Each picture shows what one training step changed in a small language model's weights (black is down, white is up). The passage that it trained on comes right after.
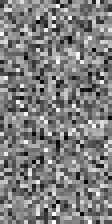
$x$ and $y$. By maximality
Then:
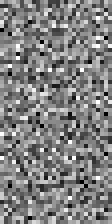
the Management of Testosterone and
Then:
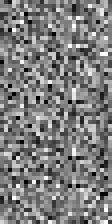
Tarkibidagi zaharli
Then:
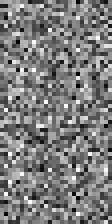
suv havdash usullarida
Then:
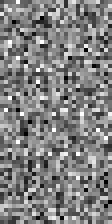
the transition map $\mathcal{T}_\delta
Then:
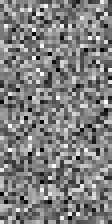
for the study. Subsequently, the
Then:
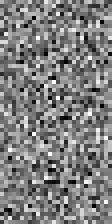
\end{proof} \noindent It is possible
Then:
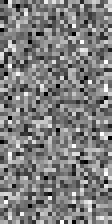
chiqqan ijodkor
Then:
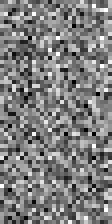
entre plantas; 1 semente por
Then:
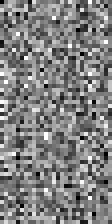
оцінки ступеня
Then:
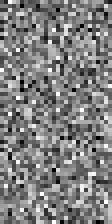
\cite{cdm2}. By Theorem
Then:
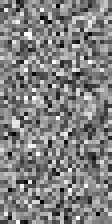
that it is mainly comprised of small
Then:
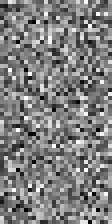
issledovaniy. // M.,
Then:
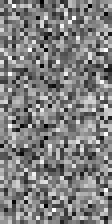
reddening (A_V) and
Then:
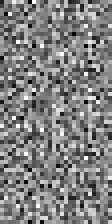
ДО ТРЕХ
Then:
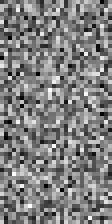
reasonable computational cost. On the
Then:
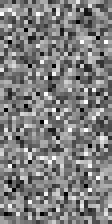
is given in \cite{Xiao}
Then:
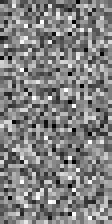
discovered by Connes
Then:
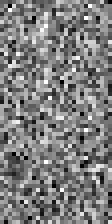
Keywords: Airborne
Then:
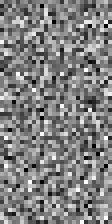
project lead This checklist is generalized
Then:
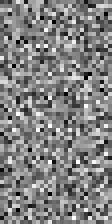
Outdoor extender antenna 0
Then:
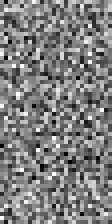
be maximum points of $u$. Consider the
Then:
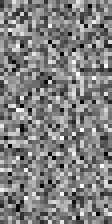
como expressão escrita de
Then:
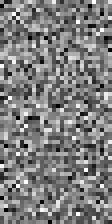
sufficient warmup period, the frequency
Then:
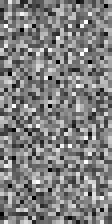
(<2 mm) is an
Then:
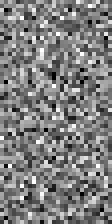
Defence Advanced Research
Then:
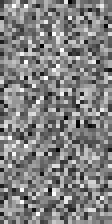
in the same space. We thus obtain the following
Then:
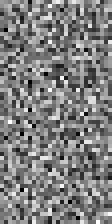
[Internet]. 2015 Set
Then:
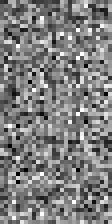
o'smirlik davrida
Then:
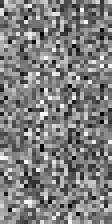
consequence of this result, we prove that an
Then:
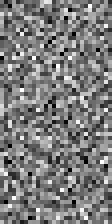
applying the Borchardt &
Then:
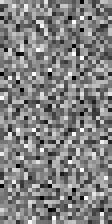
and transmitted to the receiving end
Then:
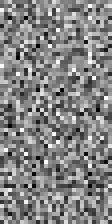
method⁶ using gram-positive
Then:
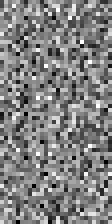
taken into consideration in the development and
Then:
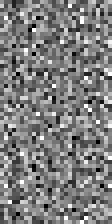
eGFR Vs Cl, and
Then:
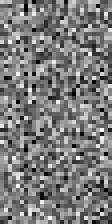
holatlarining maxsus
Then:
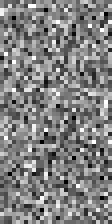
allows among other things, to change
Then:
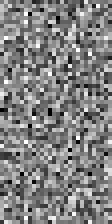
there is an analytic contraction of
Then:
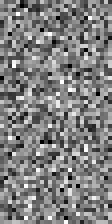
to improve their QoL.
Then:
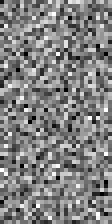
3 \end{smallmatrix}[1]}
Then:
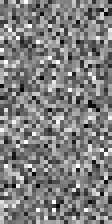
system defined on $X(3,6)$.
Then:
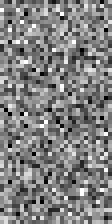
crop that uses a lot of
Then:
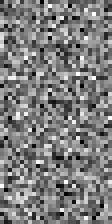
désavantagées face à
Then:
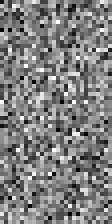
not require an additional decoupling network
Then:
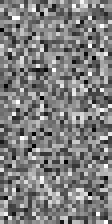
Pará state. **Trabalho
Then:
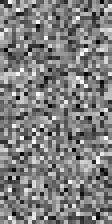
x200. Shows excess
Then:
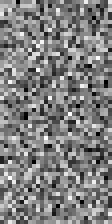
in the similar manner as before, for the
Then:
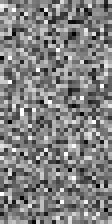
being in the age group of 25-34
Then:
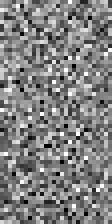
does not contain a set of the form
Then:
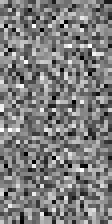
Cucherousset, J.,
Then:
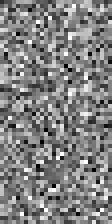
message, notamment sur les
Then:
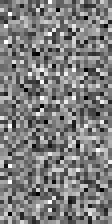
PIRLS xalqaro
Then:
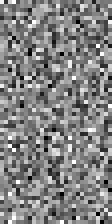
vooral om de wensen en
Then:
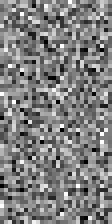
The mutation pool tests
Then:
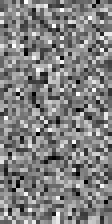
all~$i \in \tom$, the
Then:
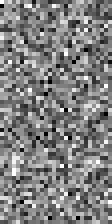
few canonical paradoxes that
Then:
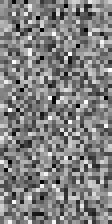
in February 2022 led to
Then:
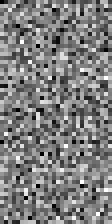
Interface) ²BBF
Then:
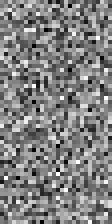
of a region should be considered for various tree
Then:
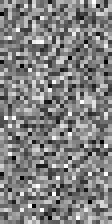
its competencies is able to
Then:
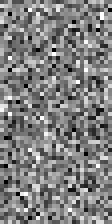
$f$ on the interior of the
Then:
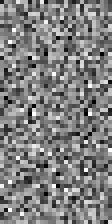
поэта. Цель
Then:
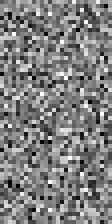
an ideal over a cardinal
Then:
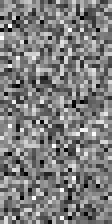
the sum of the degrees in
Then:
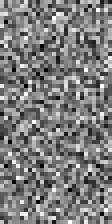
and $$\omega(A)\leq
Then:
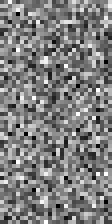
\vdots & \ddots &
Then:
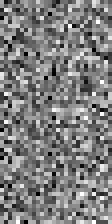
furudgur, ani
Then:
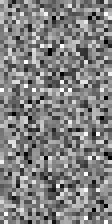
po vsem svetu,
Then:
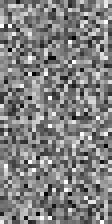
Middle Benue Trough,
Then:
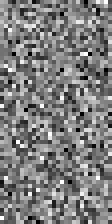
kömür ve tayinat
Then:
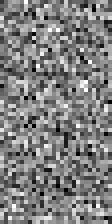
futuro. Con una estructura
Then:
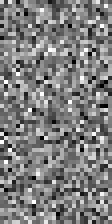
boradi, bunda ular
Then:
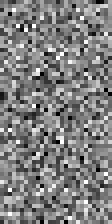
$\frak{M}_n$ by\quad
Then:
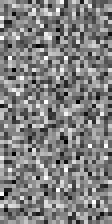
cost matrix which is a weighted combination of
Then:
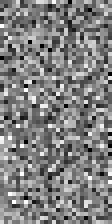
Would you keep the same
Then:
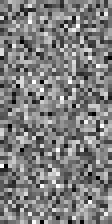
sentido, de “uma
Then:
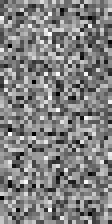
problem. The second formulation in the RC
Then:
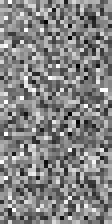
of the GUIs of two
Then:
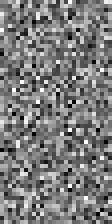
possible substitute for synthetic
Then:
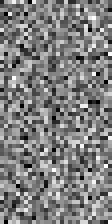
Данько В.Г.,
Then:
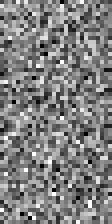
finite element grid contains $100 \times
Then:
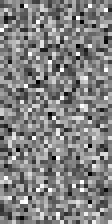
sifatida tanilgan.
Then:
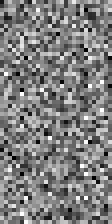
только внешний
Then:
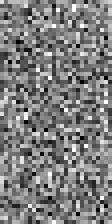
provadzhenni: teoriia ta
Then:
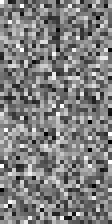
critical areas for examination, ensuring
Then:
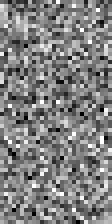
de las disciplinas es una
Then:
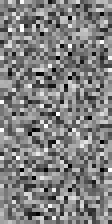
and training productivity. This is having
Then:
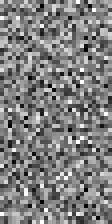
e cargas pode fornecer
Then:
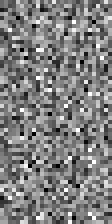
materials. *Proc R Soc
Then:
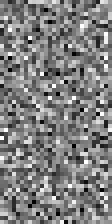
HarperCollins 4.
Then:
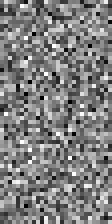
Then, using coercivity of the
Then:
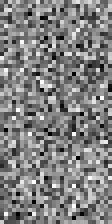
each other, and whose internal evolution follows
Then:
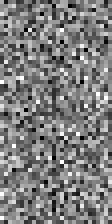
für eine nachhaltige
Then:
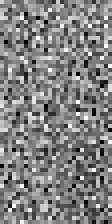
corrections, and improved specific sections
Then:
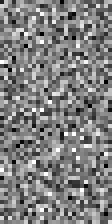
continuous-flow mode. The desired
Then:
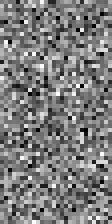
sex, clinical findings,
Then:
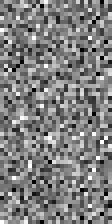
datos será crucial para
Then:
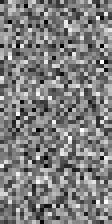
a \nd datum in $\d$. Hence
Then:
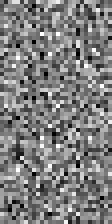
every pair $(i,j)$ we put
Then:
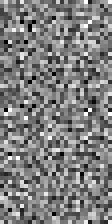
Шомуродов Х.
